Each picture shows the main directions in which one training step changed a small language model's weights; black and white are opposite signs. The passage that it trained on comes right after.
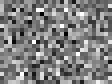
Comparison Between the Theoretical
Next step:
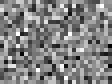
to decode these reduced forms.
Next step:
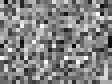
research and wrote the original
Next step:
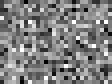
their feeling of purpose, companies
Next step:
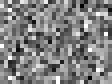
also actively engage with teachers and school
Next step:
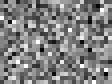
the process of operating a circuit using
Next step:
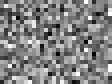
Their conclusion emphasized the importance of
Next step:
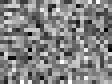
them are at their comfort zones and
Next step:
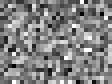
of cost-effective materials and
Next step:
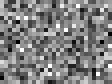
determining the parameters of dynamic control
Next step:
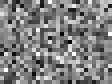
(28) it can be easily
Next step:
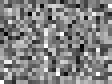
The future study should promote the
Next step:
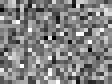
structure composite and guidance for the optimization
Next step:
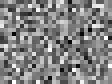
METHODS Plant Material,
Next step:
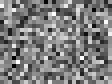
collaboratively with clients through interviews,
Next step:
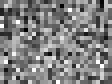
behavior changes, such as adopting
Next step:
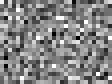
designing the RSFCL
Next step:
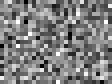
retardation is caused by the
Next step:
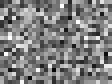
27.7 3 Psycho education
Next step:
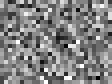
Plant had persistent effects of
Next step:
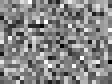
and the organization of the subject do
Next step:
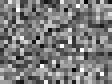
Funding for APC:
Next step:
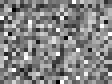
from e.g. missing data
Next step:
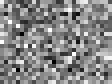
consistent product quality(7) Figure
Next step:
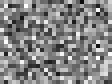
in number of interests groups and the
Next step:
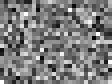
China in 2007 in the department
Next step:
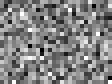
Summary and key messages This position
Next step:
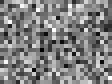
and global levels. The problem is
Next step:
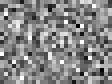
that may be made of the information
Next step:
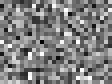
which vary according to an institution's
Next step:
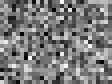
2-The midthird of
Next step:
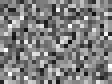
on data obtained through the Central
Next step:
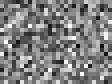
of two and half molecules,
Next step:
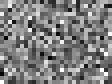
reaction mixture of the *in
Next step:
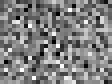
polymer for the production of
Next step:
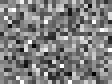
to learn collectively, reduce
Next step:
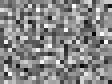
economic development which will lead to general
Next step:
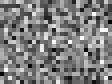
In case of boiling the influence
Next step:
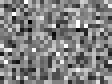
other bacterial isolates in
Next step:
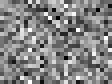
this extract has curative and
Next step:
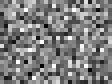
factors. Inclusion Criteria
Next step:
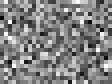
the lack of standardized 7
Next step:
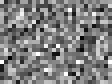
VAS was designed with the main
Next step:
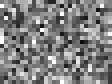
do with impurities or
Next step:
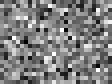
*The Cambridge handbook
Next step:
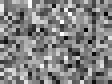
so we need a new type of
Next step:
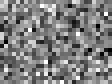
can be a media outlet.
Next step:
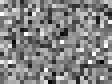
The traditional manual method of processing blood
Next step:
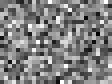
of the rains. This
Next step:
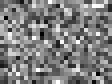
of the "concept" in
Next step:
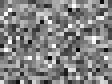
5 iterations θ_c
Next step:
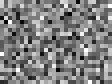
complete (1 min.) „
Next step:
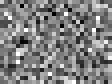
Protection), a prestigious
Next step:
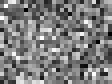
reduce the necessary grid capacity. The
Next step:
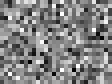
century saw the “rapid
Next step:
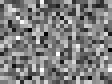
used in hybrid rice seed
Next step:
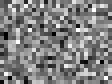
thus, we were able to
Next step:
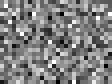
In one study it is found that
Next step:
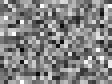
be outsourced to other
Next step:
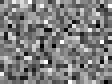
and during the work, also personal
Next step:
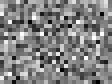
problem; false discovery rate
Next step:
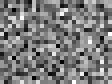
in labor migration processes will be
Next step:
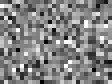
procedure⁷; m.p.
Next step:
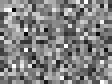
language, deprived them of
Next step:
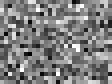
behaviours. Moreover, the prevalence
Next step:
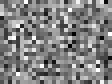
D-Dimer levels were
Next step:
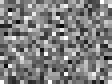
mechanism The virtual prototype of the
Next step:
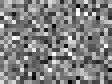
The event, moderated by
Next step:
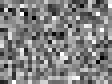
have different choices about how to achieve
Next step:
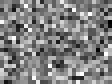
Orizu College of
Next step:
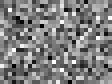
Fifty children, who came
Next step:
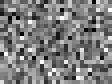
decrease the oxidative stress as
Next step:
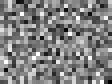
have no conflict of interest as far
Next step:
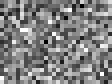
method is generally used in science studies
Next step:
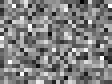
[Figure 12]. Maximum
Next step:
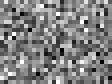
disease. *Am J Med.*
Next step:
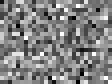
is a form of energy generated by
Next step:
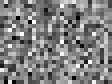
in vertical jump height,
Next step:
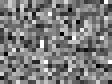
proposed HDNN framework is compared
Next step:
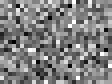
superficial hematomas.
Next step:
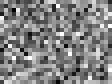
deals with the principles and
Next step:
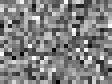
to increase as well. The positive
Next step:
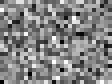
to safeguard the identity
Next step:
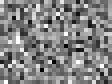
authors declare that they have no
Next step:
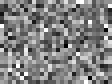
propylene glycol
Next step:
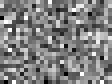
control class 70.50.
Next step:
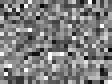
rates, half-saturation
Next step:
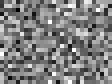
elements are used in measuring efficiency of
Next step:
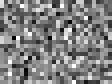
Seas 4. Long-term
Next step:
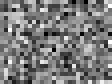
we were to use the covering
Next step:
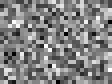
with that of the respective sand
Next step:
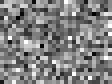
I was excited to observe the
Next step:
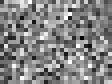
and China has lower production costs than
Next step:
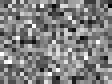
Environmentally friendly methods offer
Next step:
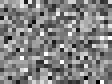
threads". *M.
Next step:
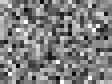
have many underlying etiologies with
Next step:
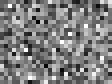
for EFL learners who are
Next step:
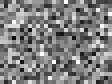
Mean of Square F –
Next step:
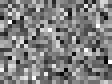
this paper, the SCFMA
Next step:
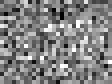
- Weekly meetings within
